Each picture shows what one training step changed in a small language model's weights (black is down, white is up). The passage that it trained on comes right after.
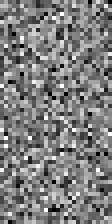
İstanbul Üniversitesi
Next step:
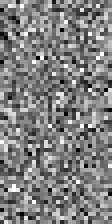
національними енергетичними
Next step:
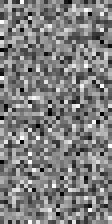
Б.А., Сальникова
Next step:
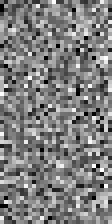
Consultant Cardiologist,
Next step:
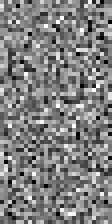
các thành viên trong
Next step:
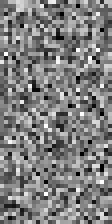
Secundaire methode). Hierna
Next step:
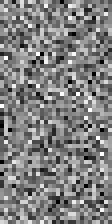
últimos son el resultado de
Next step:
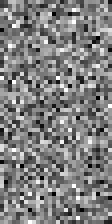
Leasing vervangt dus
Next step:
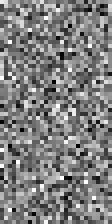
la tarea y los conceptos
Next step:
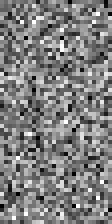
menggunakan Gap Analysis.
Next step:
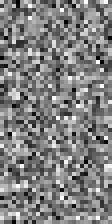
fashizmga qarshi kurashga
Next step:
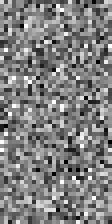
***Kalit so‘zlar:**
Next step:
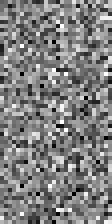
*Commedia*, contro la
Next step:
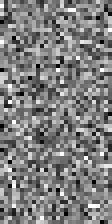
is given to the role of the
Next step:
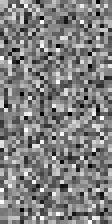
alta en algunas razas específicas:
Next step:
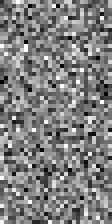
izchillik yo'qligi,
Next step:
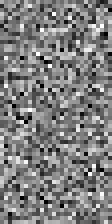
entreprise nécessite des
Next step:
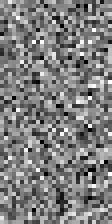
“678” до протоколу
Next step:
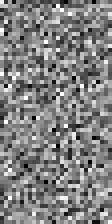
Gambar 1 dan 2 serta
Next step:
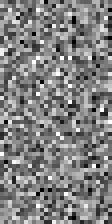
**little** and **much**
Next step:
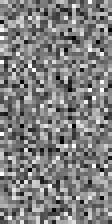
sog‘lom avlod,
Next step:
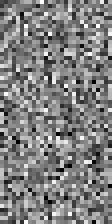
to‘q jigarrang
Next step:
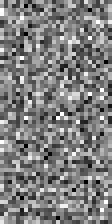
and Demir Nazan.
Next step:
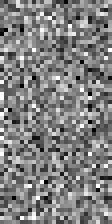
structure of its terminology
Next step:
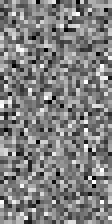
foram observados nos exemplares
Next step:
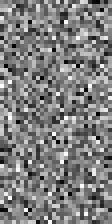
o prepúcio e permitindo a
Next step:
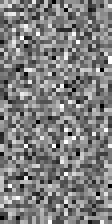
qu'il considère pertinentes.
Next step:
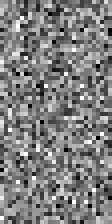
esvaziamento das grandes áreas
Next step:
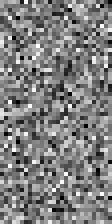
of convivial space.
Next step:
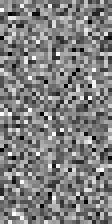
зміну цілей
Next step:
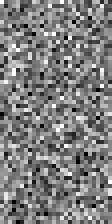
as nuances do racismo à
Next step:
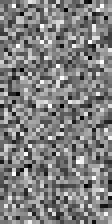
пятью основными органами
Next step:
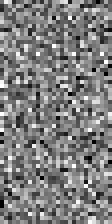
z tego co pamiętam:
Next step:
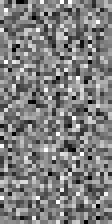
10 показывает влияние
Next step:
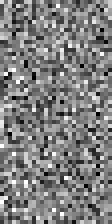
bosqichlari bo'yicha) -
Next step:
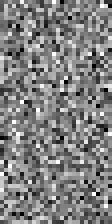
borishdir. Ijara –
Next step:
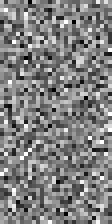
por exemplo, “ensinagem”,
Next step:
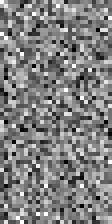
uma educação intercultural e
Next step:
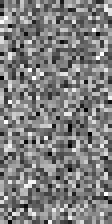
un fenómeno de masas,
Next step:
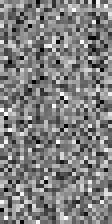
narrative, the United
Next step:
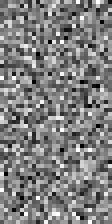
y porcentaje). Para determinar
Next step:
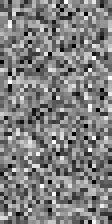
of Tashkent, Amir Temur
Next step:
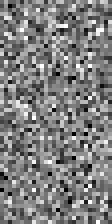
papel fundamental na investigação, pois
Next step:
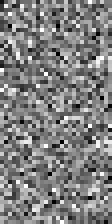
tushunchaning o'zi
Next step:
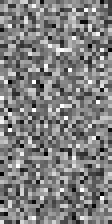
yoki past bo'lishi
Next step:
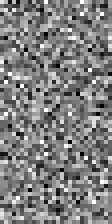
monitoramento longitudinal.
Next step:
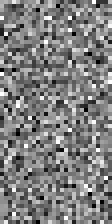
метода решения задач системного
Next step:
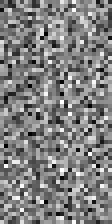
reconhecendo-se como sujeito
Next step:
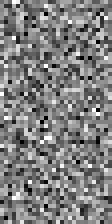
ayrim fanlar bo'yicha o'quv
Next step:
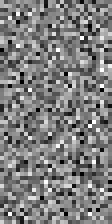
қилиш юзасидан
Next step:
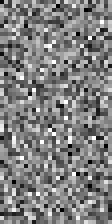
a Fidesznek. Mert
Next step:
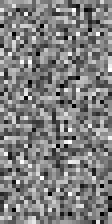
– racionais – de modo que a
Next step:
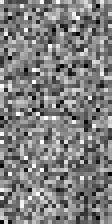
turadi. Shu bilan birga novator
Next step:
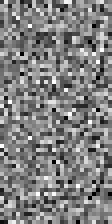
que se repite con la constancia
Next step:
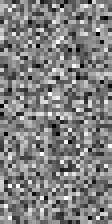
janrga mansub asarlarni
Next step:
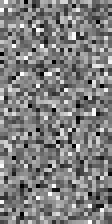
as atividades realizadas e pendentes ao
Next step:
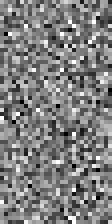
وقد اتضح في
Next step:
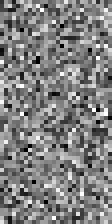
presentación de información financiera.
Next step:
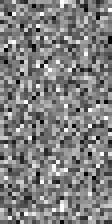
ishlari mazmunini, uning shakl
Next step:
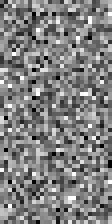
rivojlanadi. Ammo faollikning
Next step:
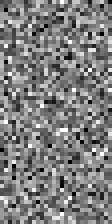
possível do paciente, para que ele
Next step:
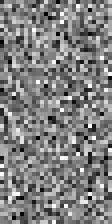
nas mulheres está relacionada ao menor
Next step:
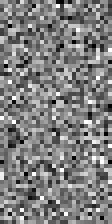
1. Харид қилиш –
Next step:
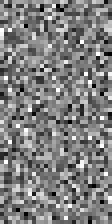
Kalit so'z: Suv
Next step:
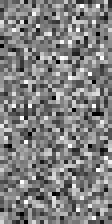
2 citas Entwistle, N.
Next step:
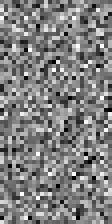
(Información asociada con la
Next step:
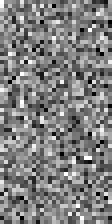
abnehmend 1.18
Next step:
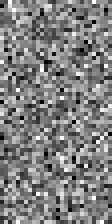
el hombre adquiere la mayoría de
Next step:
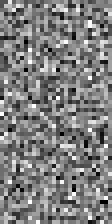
Düngung ausgewählt
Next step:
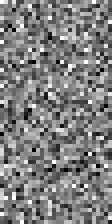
forma en que interpretamos tanto nuestras
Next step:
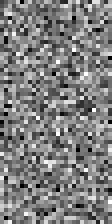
ser uma atividade periférica e
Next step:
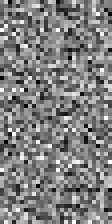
kunda ta'limga e'tibor
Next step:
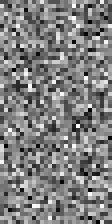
yapılan bir üretim
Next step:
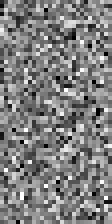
de 15 bilhões de pessoas.
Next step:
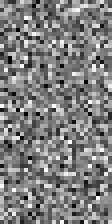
Ez a klasszikus
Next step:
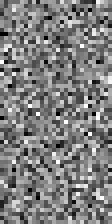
и др. Растения
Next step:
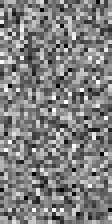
Project Management*, Vol.
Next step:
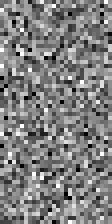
específica. - Personal en
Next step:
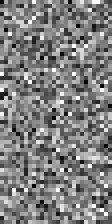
ngắn của
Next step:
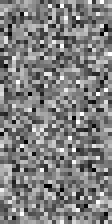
Materiallar va usullar.
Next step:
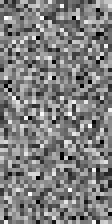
vraag met ja beantwoord
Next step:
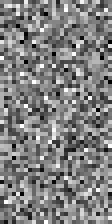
ajrim sabablari (2024 yil),
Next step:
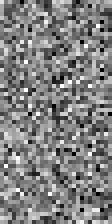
foto-documentador: el
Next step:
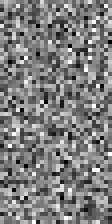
природного середовища,
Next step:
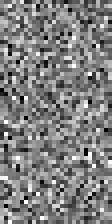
się w innym budynku,
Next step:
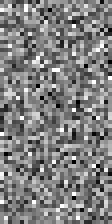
ko'rdi. Bo'yoq
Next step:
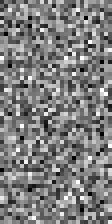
России, например, в
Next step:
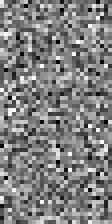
жиноятчиликнинг бир
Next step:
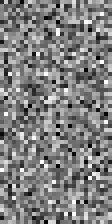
à la fois deux ou trois de
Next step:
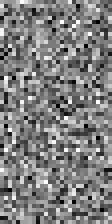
de sua casa destroem várias
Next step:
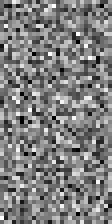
Buning sababi shundaki,
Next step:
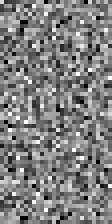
які відбуваються в
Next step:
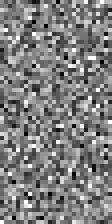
гнучких освітніх
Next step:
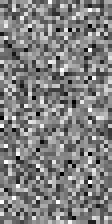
ноёб ва беназир
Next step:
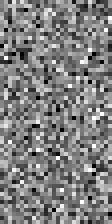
MÉTODOS Foi utilizado como
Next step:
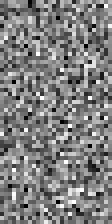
ДП "Тернопільський
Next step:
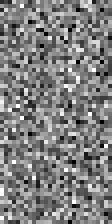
Eseu despre romanul
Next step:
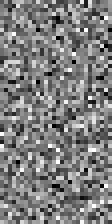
Коммуникативная направленность
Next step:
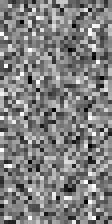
sus problemas económicos más
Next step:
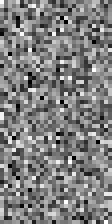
dikurangi, melibatkan
